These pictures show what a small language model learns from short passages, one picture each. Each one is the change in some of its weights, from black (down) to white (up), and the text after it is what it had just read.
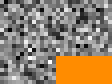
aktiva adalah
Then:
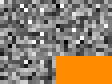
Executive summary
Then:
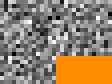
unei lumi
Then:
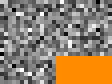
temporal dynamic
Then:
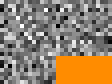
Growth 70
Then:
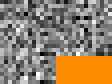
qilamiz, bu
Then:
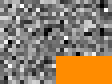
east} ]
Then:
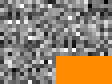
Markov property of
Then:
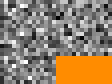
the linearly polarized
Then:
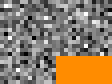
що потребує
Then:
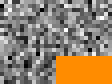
versus temperature for each
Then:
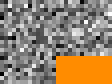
relations humaines et de
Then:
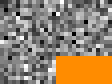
sempre em expansão e
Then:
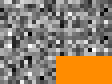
this provides a fixed relative
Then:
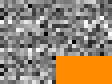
illustration, consider a
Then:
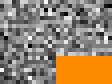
sehingga tak
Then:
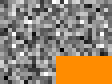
presence of a temperature
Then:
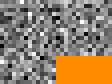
receive a device
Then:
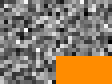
и реализации
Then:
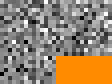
DM in dense regions
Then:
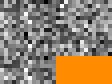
discriminação de
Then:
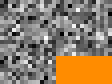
barobar katta
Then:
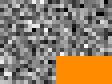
will provide a qualitative
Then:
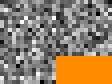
under zero-field condition,
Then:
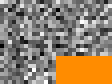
legislation is
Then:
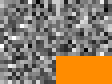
va korxonani
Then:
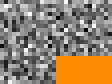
in the bottom panel for
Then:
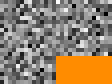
as possíveis
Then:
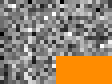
empirical process around its
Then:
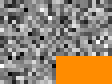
a completely regular
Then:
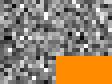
talabasi Email:
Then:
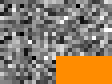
THE SKY
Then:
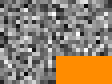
any training set;
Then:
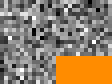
\& Thompson
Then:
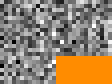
of expertise.“
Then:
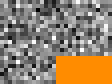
what happens when
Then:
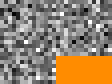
naturalmente, a serem
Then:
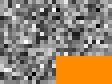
section might help
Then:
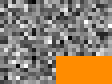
Lect.\ Notes
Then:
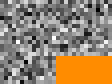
and for charged particles
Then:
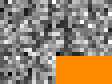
cross-section corresponding to emission
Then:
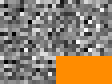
erst entfalten
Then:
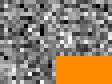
field "GTS
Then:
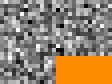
pe sarcasm,
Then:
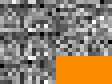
describe this process?
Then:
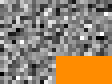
Finally we mention that
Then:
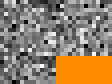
da personalidade do
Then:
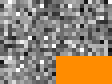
%in high-dimensional
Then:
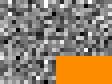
profesional y a la
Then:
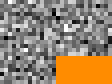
tiempo es
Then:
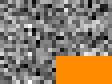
\end{eqnarray} where
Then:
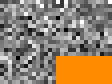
described as a KK
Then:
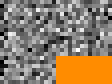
do que pode ser
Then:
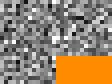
16 girls.
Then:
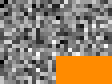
product's chain of
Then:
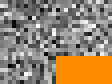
cooperation will contribute
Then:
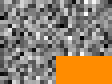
the increase in the first
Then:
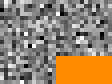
these angles may be very
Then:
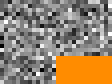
encontram o
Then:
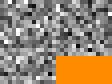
for other values, the
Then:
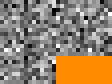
bilan qovoq
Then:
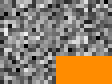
the inverse Hall number
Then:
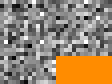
simplemente personal
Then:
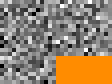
la superficie a
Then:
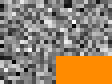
process carefully
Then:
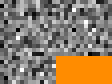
целиком и
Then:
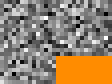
создано много
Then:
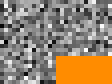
We set the kinetic
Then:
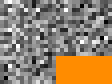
t} \right]
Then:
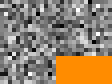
by the block error rate
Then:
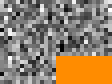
luminosity (see
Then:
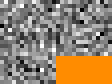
staying together and
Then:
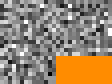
response of the
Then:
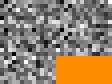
duda, la
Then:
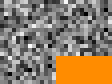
lattice and the number of
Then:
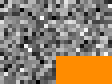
Epley *et
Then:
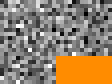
midiática e
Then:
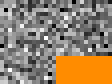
informações foram
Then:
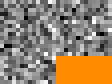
Brink, M.
